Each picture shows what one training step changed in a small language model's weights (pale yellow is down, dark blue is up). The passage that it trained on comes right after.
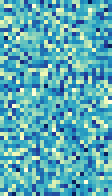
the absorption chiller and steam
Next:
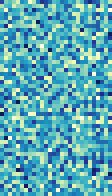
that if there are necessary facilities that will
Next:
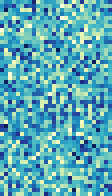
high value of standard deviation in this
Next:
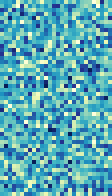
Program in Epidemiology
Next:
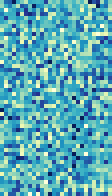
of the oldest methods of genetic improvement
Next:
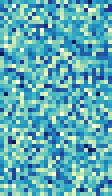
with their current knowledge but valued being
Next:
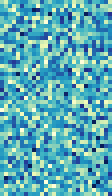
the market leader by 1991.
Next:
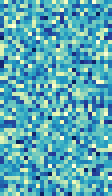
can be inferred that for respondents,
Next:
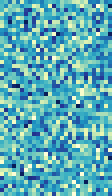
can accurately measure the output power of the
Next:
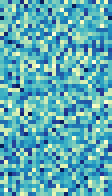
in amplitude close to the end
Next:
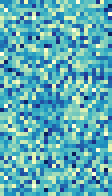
in becomes a crucial
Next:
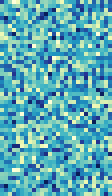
was introduced to determine if QoS can
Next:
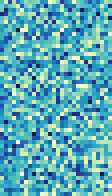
do Porto for giving me the
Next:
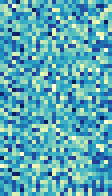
were able to better balance the
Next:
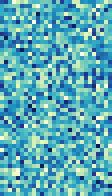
it may not be reproducible.
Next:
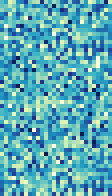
few examples in the form of
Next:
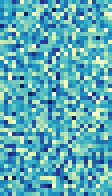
tree (DT), gradient
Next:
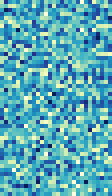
the center. Gather feedback,
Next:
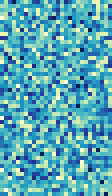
mellitus 5mg or
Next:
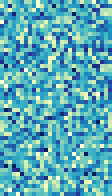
agricultural production on the other side.
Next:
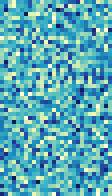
it with friends, meanwhile,
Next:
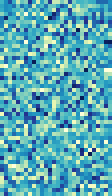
et al. (2006) calculated from
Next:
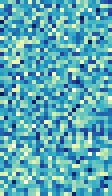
Xi has not rolled back
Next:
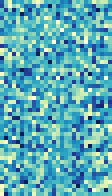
which the articles were entered into the
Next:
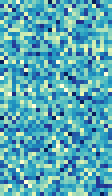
cm × 1.0 cm), counter
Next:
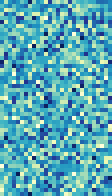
some clearly emerging trends.
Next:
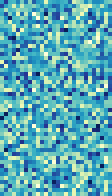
role: - First responder -
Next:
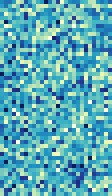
The items were divided into three categories:
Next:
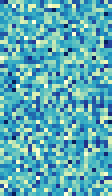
Amlodipine besylate
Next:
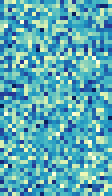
developed to explain a chemical mechanism for the
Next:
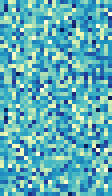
whereas it will become waste if it is
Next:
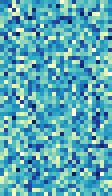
and chosen ciphertext attack
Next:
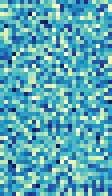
monoacetate, ursolic
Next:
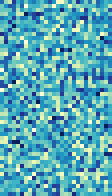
soil solution and increased pH. When the
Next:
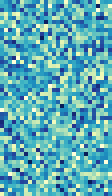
about the scheme through opinion leaders.
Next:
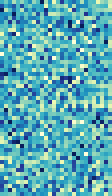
indicates that the HS algorithm will choose
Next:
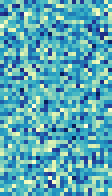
Thesis g. Sound h.
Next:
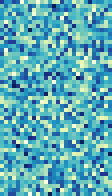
reflects the spatial pattern of economic
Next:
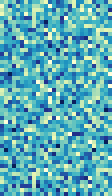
METHODS At nine
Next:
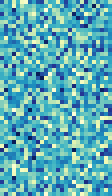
radiation pattern in time, in order to determine
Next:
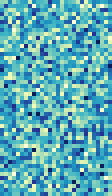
desired and expected to be attained
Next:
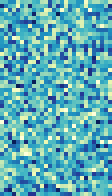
towards a sustainable blue economy that is
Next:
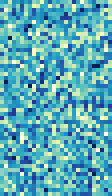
mechanically when processed differently under many
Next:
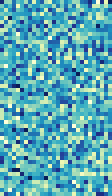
that the error statistics for the
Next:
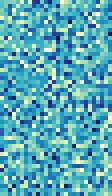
produces cryptographic proofs
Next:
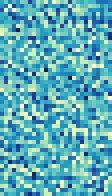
issues requires the availability of appropriate financial
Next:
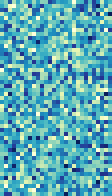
heightened stress levels primarily
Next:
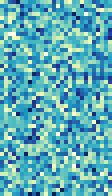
determination technique which is the same the working
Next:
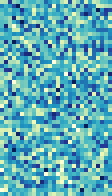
majority (45%) were in the age group
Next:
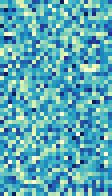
Arraiza and Ester
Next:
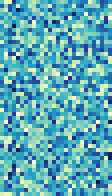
symptom which are generally essential
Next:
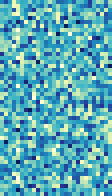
Peripheral Vascular
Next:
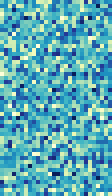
Head D1 Median (g)
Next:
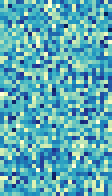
by Enginlife Engineering
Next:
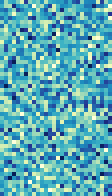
speed at cruise VTOL
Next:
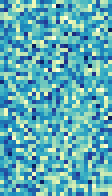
blade or ribs on one side
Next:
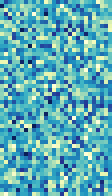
Technology SubDimension - The
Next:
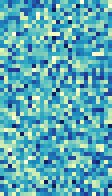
refers to a clinician’s
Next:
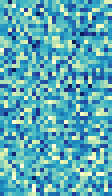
responsible for damages caused by oil
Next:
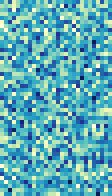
Inspection Agency, Financial
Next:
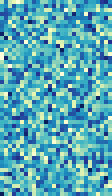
finally follow one standard per data type.
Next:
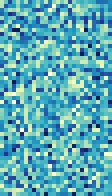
to exist in Haiti, the
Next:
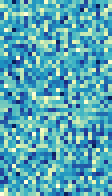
undermining communal harmony.
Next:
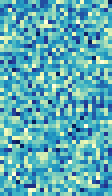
voltage present at the far end of
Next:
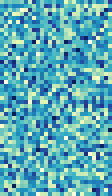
attempting to train and test
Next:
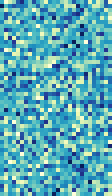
The results have shown that the lifters
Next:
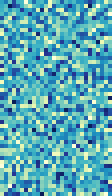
frameworks are composite nanoparticles
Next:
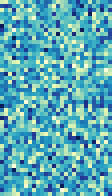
utilization, etc. If one has access
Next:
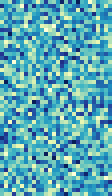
natural wet meadows and
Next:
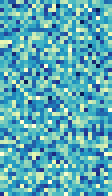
Vu, Nam Thanh 7
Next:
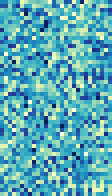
study to assess the standard operating practices for
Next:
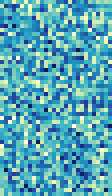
other marginalised groups. In other
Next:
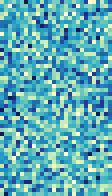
warrant a thorough comparison
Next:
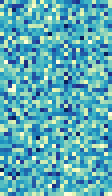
phagocytized and are
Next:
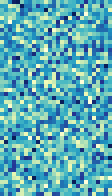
may be the stronger effect of
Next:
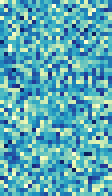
represented in this grouping correspond to the
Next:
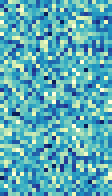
of the current peak due to water
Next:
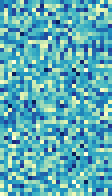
the temperature influence on the Young
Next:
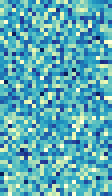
keywords with a positive outcome
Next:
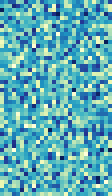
Ru Ha Théro Micro
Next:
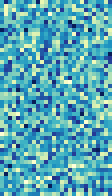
Garlic has been shown to lower blood
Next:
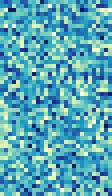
area to reduce the groundwater level,
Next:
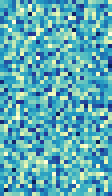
and harmful parasitic
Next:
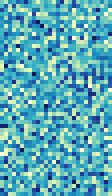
soln. and gives a
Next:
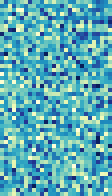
electronic products, they can access
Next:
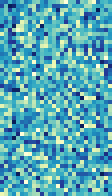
substrate. Field and
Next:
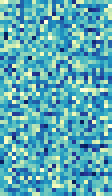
useful vegetable for humans because it
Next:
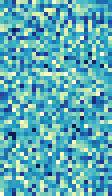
devices based on their influence on the mobility
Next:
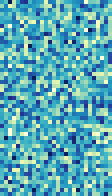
to this civil war, mass people
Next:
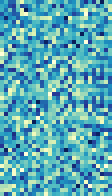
to be set. The estimated time and temperature
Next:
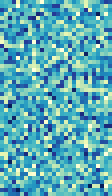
2019; Nierenberg et
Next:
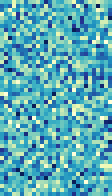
in the reactor is held in
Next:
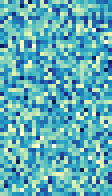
$K(s)$ when the other
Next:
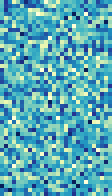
the highest precipitation was received in
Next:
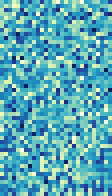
ejection pressure are comparable.⁷
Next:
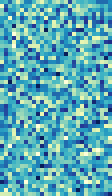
Krishan, M.
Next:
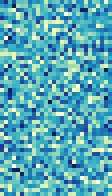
institutions. Research has indicated that the emergence
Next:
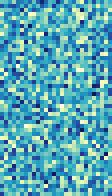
day. 3. **Low level of
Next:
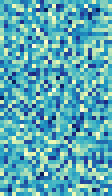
Each radioles with 2 to 4
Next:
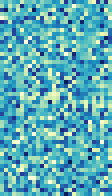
ameliorating oxidative stress.
